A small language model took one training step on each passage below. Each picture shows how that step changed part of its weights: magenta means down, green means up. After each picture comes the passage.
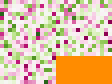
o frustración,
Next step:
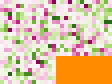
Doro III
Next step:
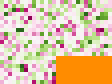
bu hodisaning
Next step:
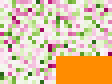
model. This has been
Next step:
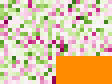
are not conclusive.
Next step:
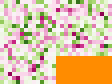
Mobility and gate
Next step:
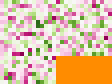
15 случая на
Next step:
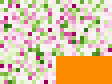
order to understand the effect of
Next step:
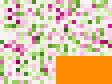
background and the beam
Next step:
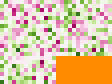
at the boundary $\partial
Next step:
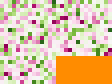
techniques for rejection that
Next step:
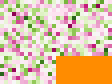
in recent works, different
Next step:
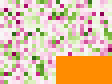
obtained from pQCD
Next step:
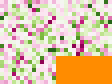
AHF Color
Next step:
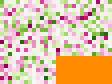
the boundaries and with
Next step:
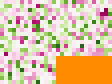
discussed previously. Figure
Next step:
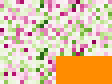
acquisition of knowledge
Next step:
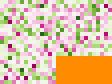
or the biomass of
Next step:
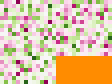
the efficiency of AQ
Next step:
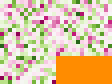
but it can be a
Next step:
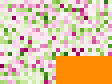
a huge amount of
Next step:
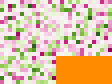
shakllanish va
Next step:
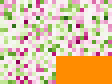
e a ABL.
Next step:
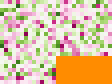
social, economic) of
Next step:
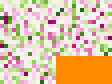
are affected by many
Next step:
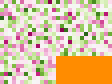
constraints derived from
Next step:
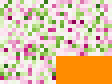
sustainable development,
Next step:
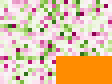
(under the assumption
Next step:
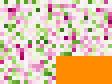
of the population was carried
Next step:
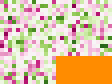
ва жараёнлар
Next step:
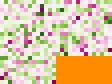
prepared for a
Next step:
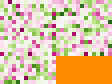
Arte y publicidad
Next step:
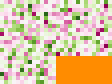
data of period matched
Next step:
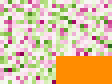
de abogado a
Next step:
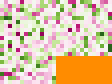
& Larcker,
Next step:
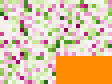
la nécessité
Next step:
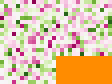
also effectively unified
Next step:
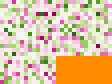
had ten minutes of
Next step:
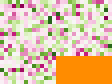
de localidades em situação
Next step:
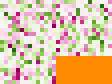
education program. The possible
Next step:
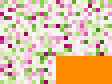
both the position of the maximum
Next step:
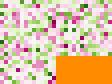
optimum program is carried
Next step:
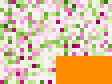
German state in the
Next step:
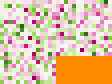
reduced pressure followed
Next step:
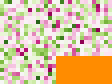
a given research field. For
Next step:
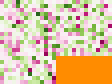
mobility is critical for
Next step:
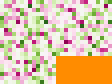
synthetic data and one
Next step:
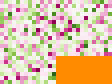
conventional solid
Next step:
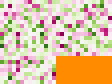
points can be obtained from an
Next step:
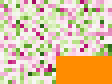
unified information space is as
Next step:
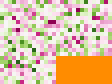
notiert. 6.
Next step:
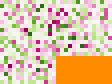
even when coupled to the
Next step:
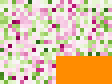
variety (Ahmed
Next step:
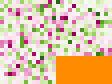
Binobarin, bu
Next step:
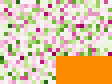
by approximately a factor of
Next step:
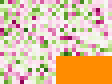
of the structure schematically
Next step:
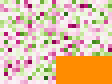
Бош мия
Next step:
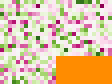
Bang et al,
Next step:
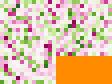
like sleep, physical
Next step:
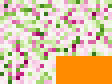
Figure 1. Relation
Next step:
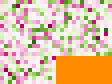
none in $b$
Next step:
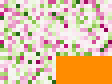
likelihood ratio
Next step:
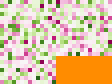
yang tabu untuk
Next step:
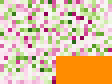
faz perceber o
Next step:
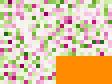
regime ---where the
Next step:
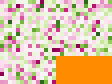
microscopy, ion
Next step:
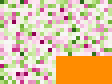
Central Sub -
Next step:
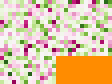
s}$ is larger than in
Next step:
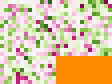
at Almedalen.
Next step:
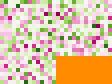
3D printing
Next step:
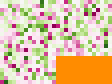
the 90% significance
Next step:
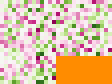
В нижних
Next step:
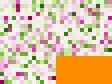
thin layers at the
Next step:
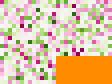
a function of field angle
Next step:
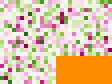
when variables are categorical
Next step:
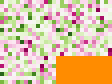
raise their farm
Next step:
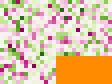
The alternative would have
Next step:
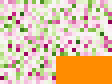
issues, this study takes
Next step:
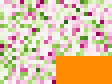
Brains*. W.
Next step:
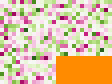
symptoms such as
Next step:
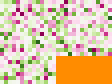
J. Polak* en
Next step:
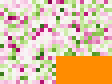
completely. It was
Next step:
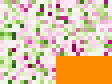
ingredient for
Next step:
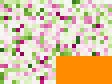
Reporting of In
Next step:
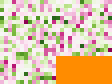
for digital learning resources
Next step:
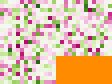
SYSTEM IN
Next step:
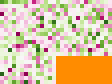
Water conserving
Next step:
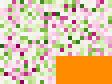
of dissonance and
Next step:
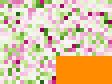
recent years has led to
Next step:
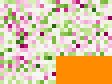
M} \\ \hline
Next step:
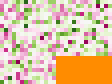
Less specific proposals for
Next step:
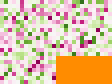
the energy level is observed and
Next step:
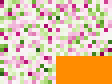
communication via new media
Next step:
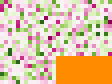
approach is restricted
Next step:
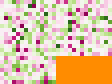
globalization. In
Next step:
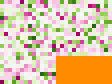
by aligning spins
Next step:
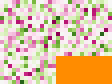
the management of complex systems,
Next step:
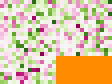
Retention times:
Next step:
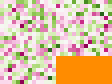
and mathematics.
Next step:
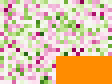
authors contributed to
